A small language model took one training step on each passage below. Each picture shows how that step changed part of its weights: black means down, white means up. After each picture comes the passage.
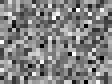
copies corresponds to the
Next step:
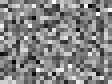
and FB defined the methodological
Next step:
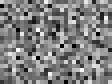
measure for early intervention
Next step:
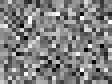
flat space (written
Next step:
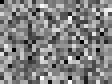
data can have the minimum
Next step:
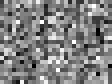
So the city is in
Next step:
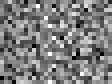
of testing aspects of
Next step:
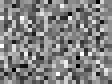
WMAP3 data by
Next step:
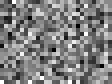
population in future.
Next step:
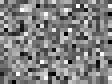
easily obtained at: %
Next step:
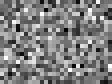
the Islamic
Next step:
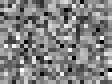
For electronic implementation, some
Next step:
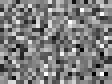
for the treatment of
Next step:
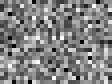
next-item prediction
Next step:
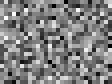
looks down upon
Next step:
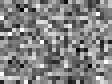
stress intensity factor is
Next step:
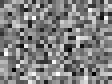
a large portion of the
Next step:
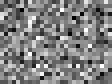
energy spread between beam electrons
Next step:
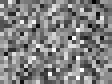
healthcare sectors
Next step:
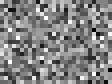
as knowledge representation,
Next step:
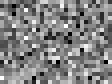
order to acquire
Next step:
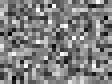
projects to security
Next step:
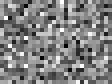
intense and persistent
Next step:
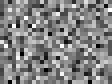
and designing engagement
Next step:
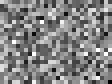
a viable alternative to
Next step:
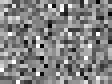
feed-forward neural
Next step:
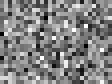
a classical particle and
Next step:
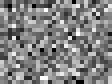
such sets for all available
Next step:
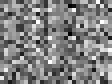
the singular limit of the
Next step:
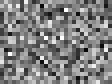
stainless steel
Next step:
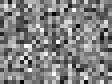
synthesis value
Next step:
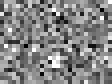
and that practical issues
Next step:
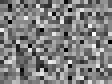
World Bank
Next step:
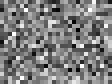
Bernstein modes
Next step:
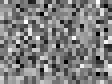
components. Another general
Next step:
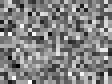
to measure them in numerous
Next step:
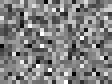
with multiple resistance
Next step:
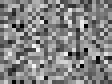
the IoT-Gen
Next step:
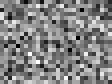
depicted coordinates
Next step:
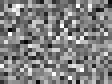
constant $f_B$ of
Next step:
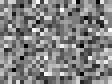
The data were compiled from
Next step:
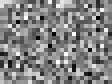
access to the same support as
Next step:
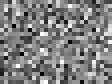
manner. This form does not
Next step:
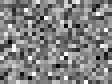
by facilitating
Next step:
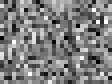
findings to strategize on
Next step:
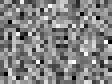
as well as multi-field
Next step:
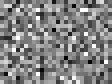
not diagnose a
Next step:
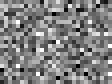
management was confined to them.
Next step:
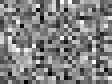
6.6%). The number
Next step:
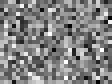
of CSI exchange
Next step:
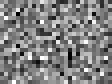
building upon the previous
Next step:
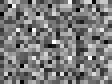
indices $k_0$,
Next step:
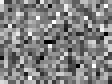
residual ablation with
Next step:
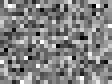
\end{equation} where
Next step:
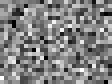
at least the extensive
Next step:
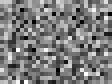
perspectives for the use
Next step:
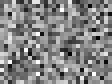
know the potential-energy surface
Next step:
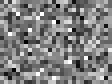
$H(t)$ that
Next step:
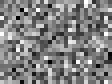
conduct resolved studies of
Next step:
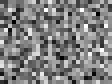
circles indicates the
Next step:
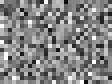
language processing
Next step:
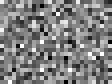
UN Sustainable
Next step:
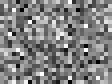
also generate ROS as
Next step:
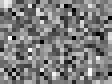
algorithm on the Resources
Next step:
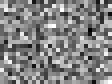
coefficient of thermal
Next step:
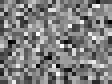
of their choice.
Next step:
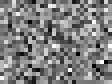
the joint singlet
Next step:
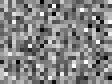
video compression.
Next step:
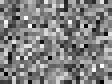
Chemistry C*
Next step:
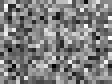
on their technique and
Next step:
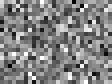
in pediatric
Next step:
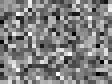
rate. A new dimension in the
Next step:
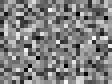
of those words) and
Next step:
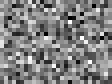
3 Cumulative Wind
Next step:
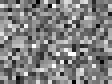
Light Industries
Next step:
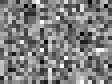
assembly process could be
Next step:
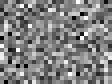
of comb state III in
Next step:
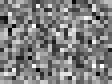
dies out before the
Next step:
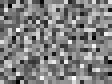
The system is structured into four
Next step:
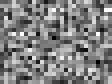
1. the random
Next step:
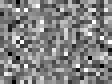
the increasing resonant field
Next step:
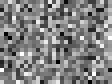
to gain knowledge but also
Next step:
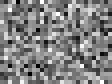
an obvious rescaling)
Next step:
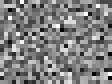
by the puncturing process
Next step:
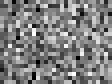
grains of the FM
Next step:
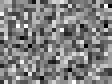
Adapting it for neural
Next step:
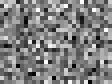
that influence poverty
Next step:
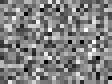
to 9, at times when
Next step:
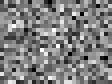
other will quickly take
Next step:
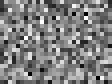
performance from XeonPhi
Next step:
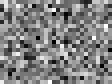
and consented to their
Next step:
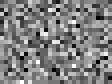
of cost optimization. However,
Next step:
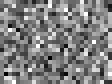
that our Universe consists
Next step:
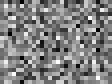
over the 50 year project
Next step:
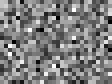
communities. It is with the
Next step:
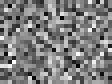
For each class label K
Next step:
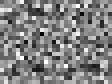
while other partitions, used
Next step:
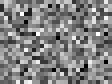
that, if one wants to
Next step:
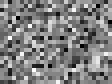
emission. The velocity
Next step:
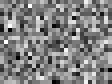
measure. When we say
